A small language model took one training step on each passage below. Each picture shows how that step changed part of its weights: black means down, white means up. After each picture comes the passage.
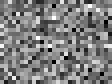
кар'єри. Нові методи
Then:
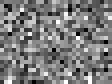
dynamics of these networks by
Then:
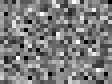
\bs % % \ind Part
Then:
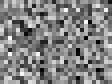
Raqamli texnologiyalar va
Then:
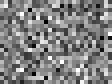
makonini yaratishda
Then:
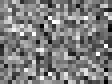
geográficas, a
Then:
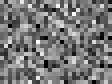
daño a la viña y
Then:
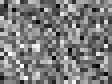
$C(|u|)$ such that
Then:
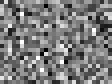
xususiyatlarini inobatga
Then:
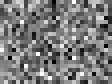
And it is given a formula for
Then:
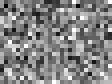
of action and angle variables. The
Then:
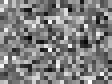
mamlakatlardan turli
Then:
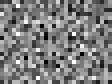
peor tierra y la
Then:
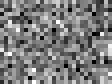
was applied with parameters $\alpha =
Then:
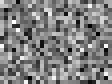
Y_1$, so the result follows
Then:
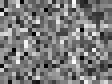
OMS, OPS y la
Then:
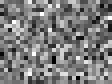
to \[ \Delta_y
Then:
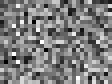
alto PIE *in
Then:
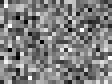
for some $\varepsilon>0$, and
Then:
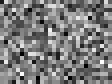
aniq ko‘rsatmalar
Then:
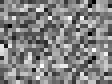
two-sided cells of
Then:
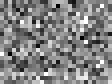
*форма объяснения
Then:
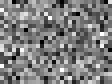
z okolicznością
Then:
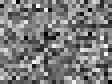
to compare the inductive and
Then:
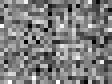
point sets, the distribution of the
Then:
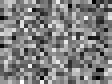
ambiental indicou que parte do
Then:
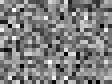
тканей и систем,
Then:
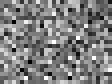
aynan Shu bosim
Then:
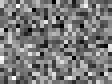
Amazônia em 2023 indica
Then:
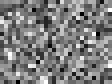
whose hyperplanes are defined by the
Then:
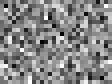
bugungi kunda
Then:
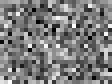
with \begin{eqnarray*}
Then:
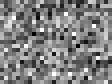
The behaviour of students who were
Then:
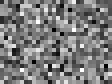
$R$-epimorphism and
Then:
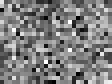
de classe e normativas
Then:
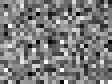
is certainly of finite type and the
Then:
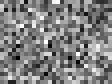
locului obiectului sau
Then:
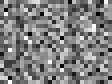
OF KAZAKHSTAN
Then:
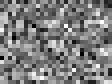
total des dépenses de
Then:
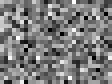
be $\pi$-power monic
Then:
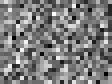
weather data completion.
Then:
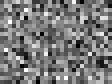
\vec{x}$ will have
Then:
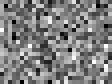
legal reforms, chamber
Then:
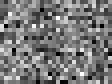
such as those conducted at the
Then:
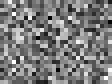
not need this fact here. where the
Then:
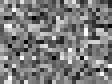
the notation \[ \mfQ:=
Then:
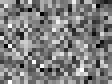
are normalization constants. Observe that
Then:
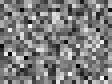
tales como la dignidad,
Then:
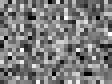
[Upside Down
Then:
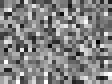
berish. Ya’ni
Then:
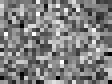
o‘ziga xos
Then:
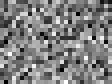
we may choose imaginary standard basis
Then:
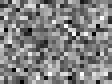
Air Kolam Renang
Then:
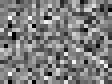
simple hecho de tener la
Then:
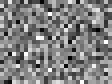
– хлопці, Д –
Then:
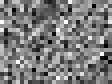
a {\it sequence} in the unit
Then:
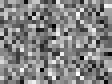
“so‘zlashuv va
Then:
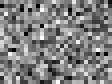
is the vectorization operator. Both
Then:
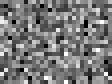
which case there is a zero contribution
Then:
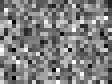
Ferrari and Fontes
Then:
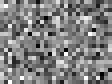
oriundos de estudos primários
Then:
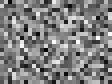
holatini baholashda
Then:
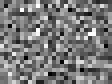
de la vie intellectuelle
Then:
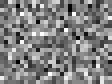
rigid biholomorphic transformations
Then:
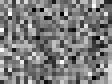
homem usa o conhecimento do
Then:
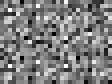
используют. Пять
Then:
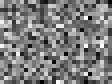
define the sets \begin{eqnarray*}
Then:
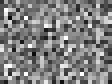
we formulate the problem and discusses
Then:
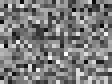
функциялари, миллий
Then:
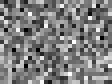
\subseteq J(p)$, it follows
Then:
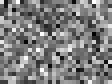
$x\notin S_j$
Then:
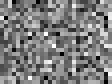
виявлення реального стану
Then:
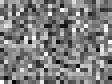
it creates the required number
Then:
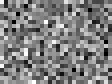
from US FDA,
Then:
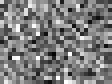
a given algebra $\mathcal U$. This
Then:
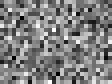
for national defense. In
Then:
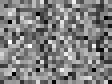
individualdan ko'ra jamoaviy
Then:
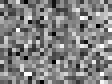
\end{pmatrix}, \quad
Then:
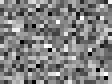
n'est pas seulement une simple
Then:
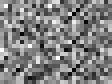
sich im Fall des Rollens
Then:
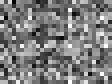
к смещению и
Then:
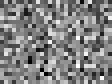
arbiter satisfying an extended ``Bing
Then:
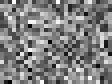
subiecți din cele
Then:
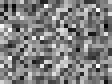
curvature. Finally, suppose that
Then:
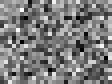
is that it commutes with
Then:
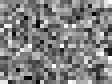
secret analogies that unite
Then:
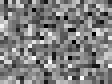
the exact sequence \[ 0\to
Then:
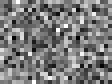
a linear IP with problem matrix \[
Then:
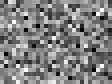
\paragraph{{\sc Definition
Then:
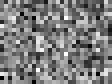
[1] отметила,
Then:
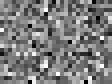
entrevista: uma análise da
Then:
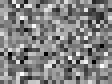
que irá produzir
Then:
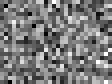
bao quát toàn
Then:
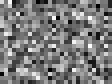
ізоляції студентів,
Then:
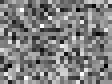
multiplied by a Gaussian function). In
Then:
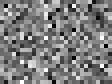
constitui uma contribuição relevante
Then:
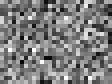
we will show certain relations between the average
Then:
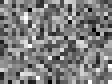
for integer values, which is completely
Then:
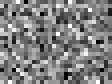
terminlar badiiy nutqda
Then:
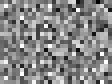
izlanishlar olib
